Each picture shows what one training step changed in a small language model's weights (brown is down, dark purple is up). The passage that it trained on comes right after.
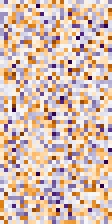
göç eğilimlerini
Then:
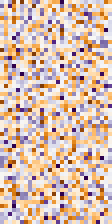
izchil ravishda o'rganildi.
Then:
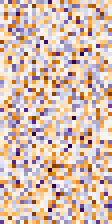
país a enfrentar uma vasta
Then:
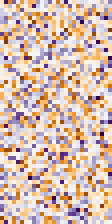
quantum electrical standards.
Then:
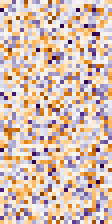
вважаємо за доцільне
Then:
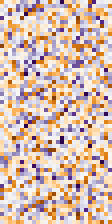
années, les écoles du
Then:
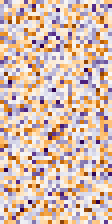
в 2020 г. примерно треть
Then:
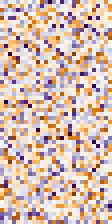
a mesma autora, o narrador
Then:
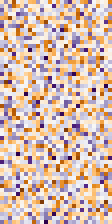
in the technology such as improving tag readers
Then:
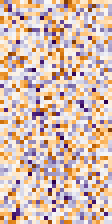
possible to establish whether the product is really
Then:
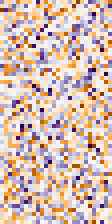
resilience planning, peri-urban
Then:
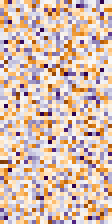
инобатга олиш орқали
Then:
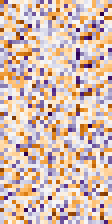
reality (AR) and virtual reality
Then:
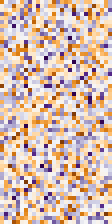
Sustainable Aviation Fuel TAG
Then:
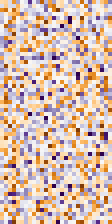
genomen zijn door een man
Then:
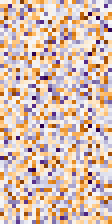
school environment (ENVI), positive
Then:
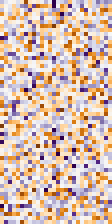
8 (48). Из отписки
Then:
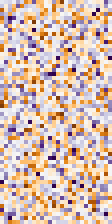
haqidagi qimmatli uslublar
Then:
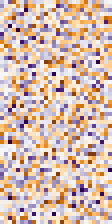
ortadi. Yurak qonni
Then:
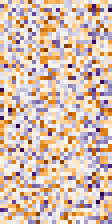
ключевые различия в
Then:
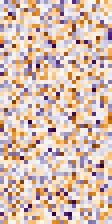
corta e chega no. no grupo que
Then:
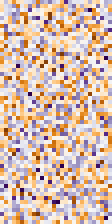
slightly beyond the restriction
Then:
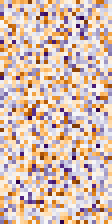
team across the organization is all about managing the
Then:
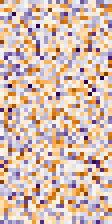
Aronson consolidaram o que
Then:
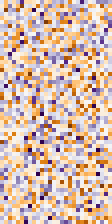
between two troughs at 3.05 m
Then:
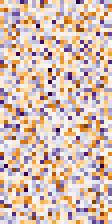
Educação do Pará*, (available at
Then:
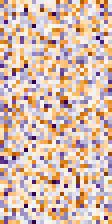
تفسير قول
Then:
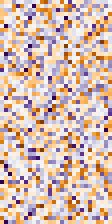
le programme le plus ambitieux fut
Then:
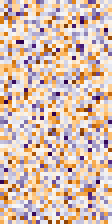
neither a market nor any use for these skills
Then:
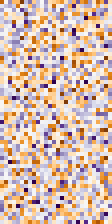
Ashte Sarika²,
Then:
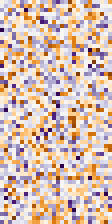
suspensión del otorgamiento de
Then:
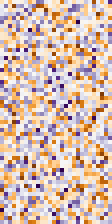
facilement lors des feux de
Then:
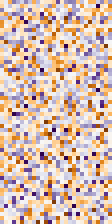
IN PRESCHOOL A Thesis
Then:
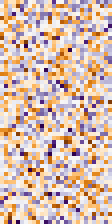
and elements of a short story 3.95
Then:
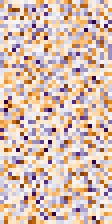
between malignant and benign
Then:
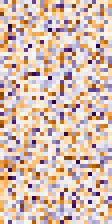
azotga bo‘lgan talabini
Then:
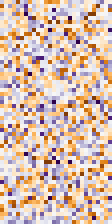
to statistical positive relationship between independent variable (application
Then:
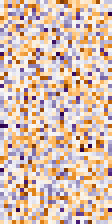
concentration of the feed. The *in
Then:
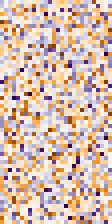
el gòtic, el renaixement
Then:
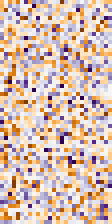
11. Teachers stated that students do
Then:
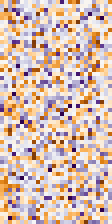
til va adabiyoti yo'nalishi,
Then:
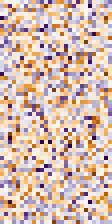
giuliano, lo zero non era
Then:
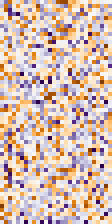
the phase transformation. Particles smaller
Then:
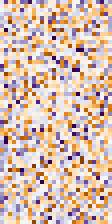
that he/she avoids, as
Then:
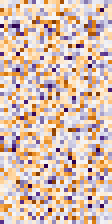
new deep-water tank at
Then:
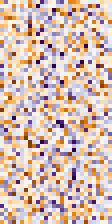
ham yashil iqtisodiyotga o'tish
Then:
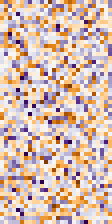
the energy demand while minimizing environmental impact in China
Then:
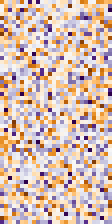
images: 2 black = best,
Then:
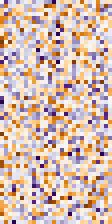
ml water was sprayed on rice
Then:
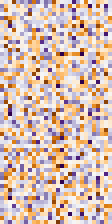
como modo de variar a permissividade
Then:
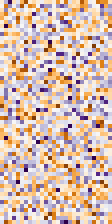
3570 ¹ From the sample we
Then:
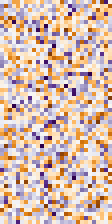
tool such as KPS method's is
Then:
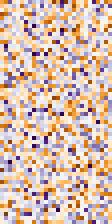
DISCUSSION Figure 2 illustrates the
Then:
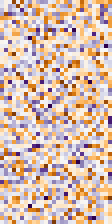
content lines. Some primers produced single
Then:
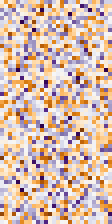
by the research nurse, the nurse
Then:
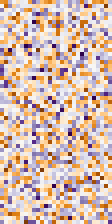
направленная на постоянное
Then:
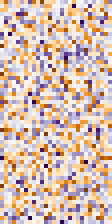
which differ depending on the process. This great
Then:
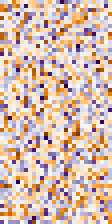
rules with appropriate prescriptive content may have the
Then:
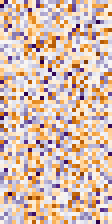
1. után nem sokkal
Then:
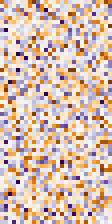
раздражительность, сильные
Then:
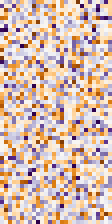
Uslubiy ko‘rsatmalar.
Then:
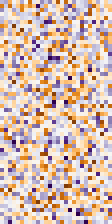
The numerical techniques necessary to assimilate the
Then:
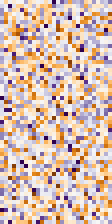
on micro and macroscale economic aspects of
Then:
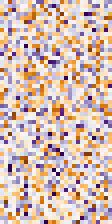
habilidades, auxiliando-os no
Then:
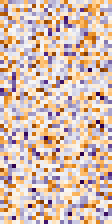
резких подъемов и
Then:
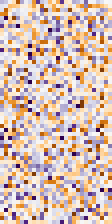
works he undertook as prelate in
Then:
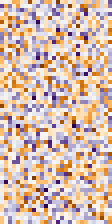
highlights the role and significance of the
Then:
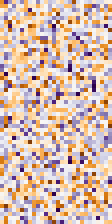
rețete prezentate mai sus sunt
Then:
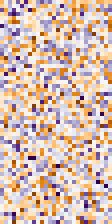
positivamente a otros elementos de la
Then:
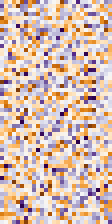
and Bisaya. This suggests that
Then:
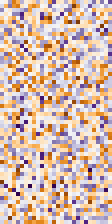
carried out using a questionnaire. Data analysis used
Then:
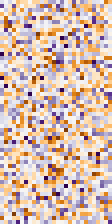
do fauny Grzebaczy
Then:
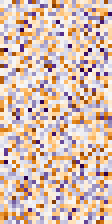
University Leigh Estabrook University of
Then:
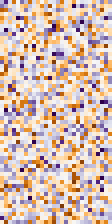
dastlabki naqliy
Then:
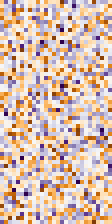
For CBNAAT sensitivity was
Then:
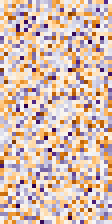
cookies were weighed precisely in
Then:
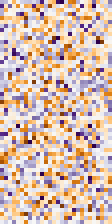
it to support more complex SoCs with
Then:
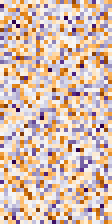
N. Abug² ¹*Department
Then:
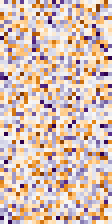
муҳим соҳаларига
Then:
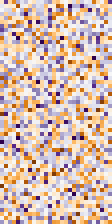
severe vitamin B1
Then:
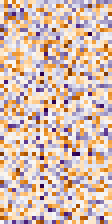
identification. Studies show that people have used
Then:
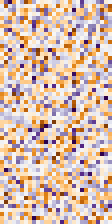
тадқиқот ишларида олий
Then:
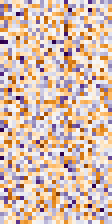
the feedback they provided negatively, as most of
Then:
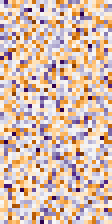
L. (2007). Nutritional aspects
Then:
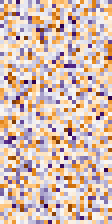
Isso implica repensar a maneira
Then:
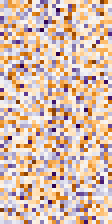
the soil collected at the distance of 10,
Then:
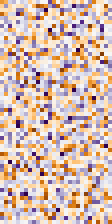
O método age de várias
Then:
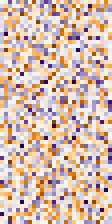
Consellería de Innovación,
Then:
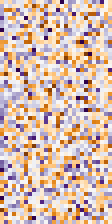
the European Union's Horizon Europe
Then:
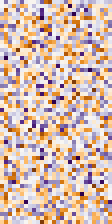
середній чек або повторні
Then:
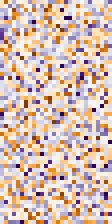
in Django that runs locally
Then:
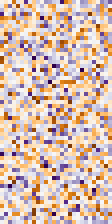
importance of early recognition and intervention.
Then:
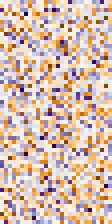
medical treatment, such as abortion care,
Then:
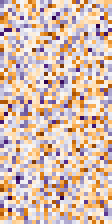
mo'ljallangan: bir
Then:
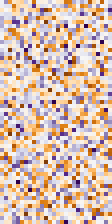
a belief in the use of a secure
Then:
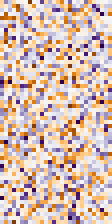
hal etishda mas'uliyat olish,
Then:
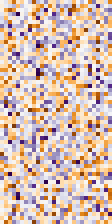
possa ser um lugar ou uma
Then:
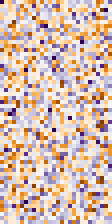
em Licenciatura em História pela
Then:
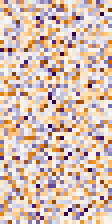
cinemas e a paisagem
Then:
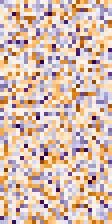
Iron(II) complex ; total
